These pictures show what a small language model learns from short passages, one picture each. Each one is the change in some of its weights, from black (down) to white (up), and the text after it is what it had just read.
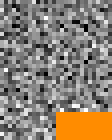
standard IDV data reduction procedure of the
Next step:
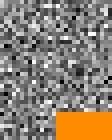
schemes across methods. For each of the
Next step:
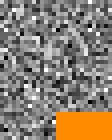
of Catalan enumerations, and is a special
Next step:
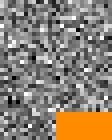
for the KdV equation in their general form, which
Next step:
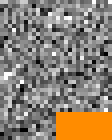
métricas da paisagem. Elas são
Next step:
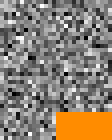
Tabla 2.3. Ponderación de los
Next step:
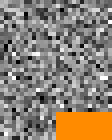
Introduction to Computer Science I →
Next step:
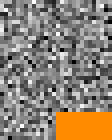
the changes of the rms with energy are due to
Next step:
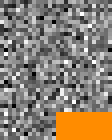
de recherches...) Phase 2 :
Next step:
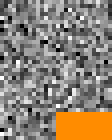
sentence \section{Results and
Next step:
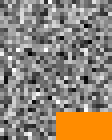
за все зі зовнішніми
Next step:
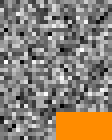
года, представляет собой результат
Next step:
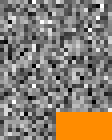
nawet w przypadku
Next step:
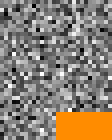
özdüzenleyici harita
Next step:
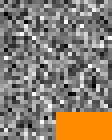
gibi) ile elde edilmesine
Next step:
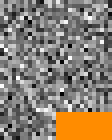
with a starting epoch in the
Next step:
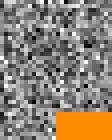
Турдиев С.А., Жалилов
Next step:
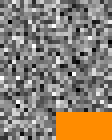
of quality approaches in e-government services
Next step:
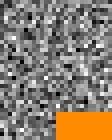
est bien clair à présent. Avec
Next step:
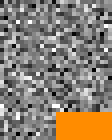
5-6 yoshgacha bolalar
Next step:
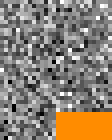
свои чувства, эмоции когда
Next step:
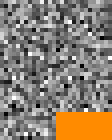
даної категорії. Уведення
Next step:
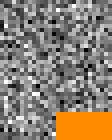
a realização das manifestações culturais.
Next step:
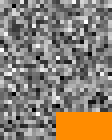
observed faint F200W, F277W,
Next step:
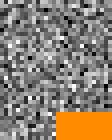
rate $\mu$ decreases. Many other measures
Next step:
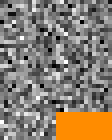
i środowiskowych.
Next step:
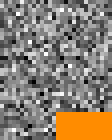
nazorat qilish; sog‘liqni
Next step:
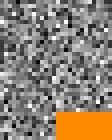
using \eqn{eq:Omega-qhat} in
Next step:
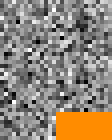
вера, сакральное мифологическое
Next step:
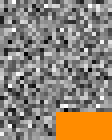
trabalhador e transformar o ambiente organizacional em
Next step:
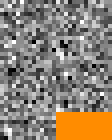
Dr. F.M. Tempelaar
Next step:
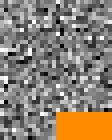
decreasing protocol while open circles correspond to the same protocol
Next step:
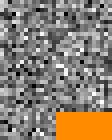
Niels Bohr Institute for the warm
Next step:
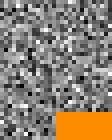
mutolaa qilgan bola o'zida
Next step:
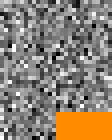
The thresholding does not require local adjustment for background
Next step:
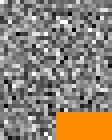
at present, because the $y=1$ limit cannot
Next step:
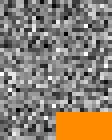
de dominación organizado en relaciones sociales,
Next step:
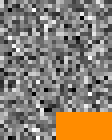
medium. We will describe the nucleus as a Fermi gas
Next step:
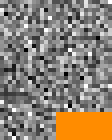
vodiysi hududlarida olib borilgan
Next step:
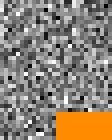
judgment and its reliability was defined by
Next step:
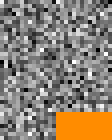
algebra, and the Heisenberg algebra
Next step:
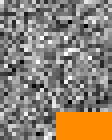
Without Yukawa couplings, however, it can
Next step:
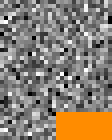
ko'rsatkichlarga erishildi:
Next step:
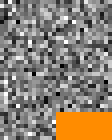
maydonlarida munosib ishtirok
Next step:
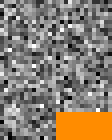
with $w\ge-1$ (or
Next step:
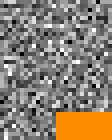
uchun foydali ahamiyat kasb etadi.
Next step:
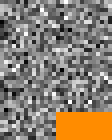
yang menyatakan di kawasan
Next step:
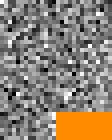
and $\Delta^{(n),W}$. Note that the
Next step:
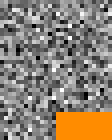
with the syndrome. While the performance of
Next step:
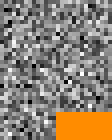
2004, Archambault et al.
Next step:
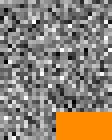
between the ferromagnetic and single skyrmion
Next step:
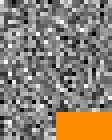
\cite{Tinkham1972}. In contract
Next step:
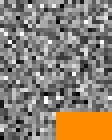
implies that the Lorentz transformations introduced by the
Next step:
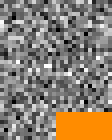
regularization term in the objective function. This transformation yields the
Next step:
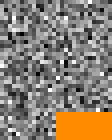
its complete configuration, KM3NeT is set to
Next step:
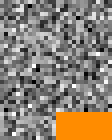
that the effects of diffusion show a maximum in stars with
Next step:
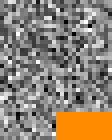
ham gap boradi. Muallif
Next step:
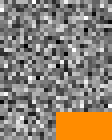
visualizer. The class selector done by user.
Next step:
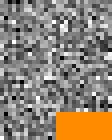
specified $\Omega_{M,f}$ are
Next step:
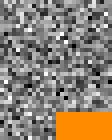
Процес вдосконалення норм
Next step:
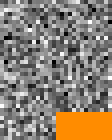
En [6] se presentan los efectos
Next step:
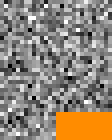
correspondência, os comandos associados a essa
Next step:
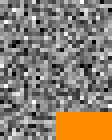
of its base (a). A line (L) is
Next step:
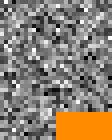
retrieve protected posts, including the
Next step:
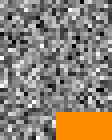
going through the origin, showing clearly that the observed
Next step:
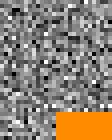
impacto en el establecimiento de las
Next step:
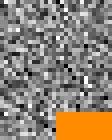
Интернета определяет изменение
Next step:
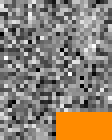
the probability distribution of biomolecular electrostatics
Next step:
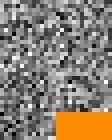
The predicted surface tension depression for the binary
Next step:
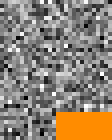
стратегічні ресурси. Ефективне
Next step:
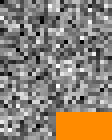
precisely. We will see an example of this in section
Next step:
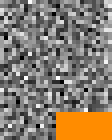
to the case in which the spectral flow symmetry of
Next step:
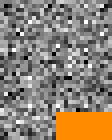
been developed in different researches, is the construction of
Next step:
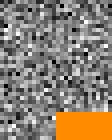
alayhi vasallamning qabrlari
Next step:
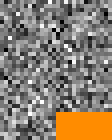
mazmunı degende jazıwshı
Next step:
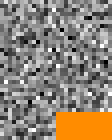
мигрантов. «Палермский
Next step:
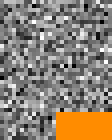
uning san'atkorlik dahasiga
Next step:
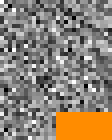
than $2fm/c$. This implies that if the
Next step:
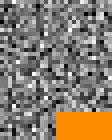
também eleva significativamente os custos de
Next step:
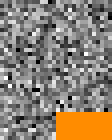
emission mechanism. For instance, any successful model for repeating
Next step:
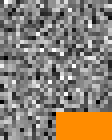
partners are quickly lost from the
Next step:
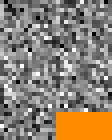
\begin{tabular}{ ccc |ccc
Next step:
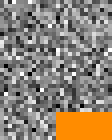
satisfação e garantias de
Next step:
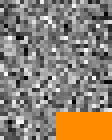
depends on the complexity of the hidden
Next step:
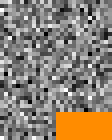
mexanizmlari joriy
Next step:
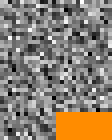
FMEA, RAMS, machine learning,
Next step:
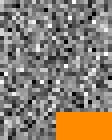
second for the simulation with the egoistic driver.
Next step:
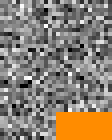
выступает не только как онтологическое или
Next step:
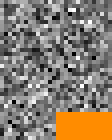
образован слиянием сочетания слов
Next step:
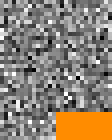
bo'lib, umuman olganda har
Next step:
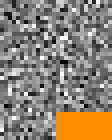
gray-dashed line represents the CMB temperature,
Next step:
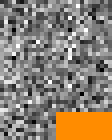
realizada uma busca por trabalhos que
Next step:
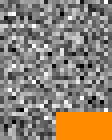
zu fördern und die Narrative so
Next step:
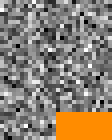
the tree-level dictionary (as were generated
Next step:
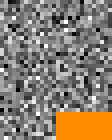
is expected to be twice of the quark mass,
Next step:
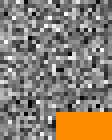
du printemps jusqu'au «
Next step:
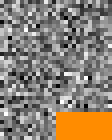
vortex-core line structures in quantum turbulence
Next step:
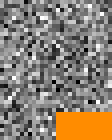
procedure at the massive node proposed by Fendley and
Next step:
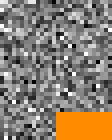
by mean-field quantum spin liquid (QLS)
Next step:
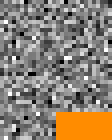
beradi. Mavzuning maqsadi.
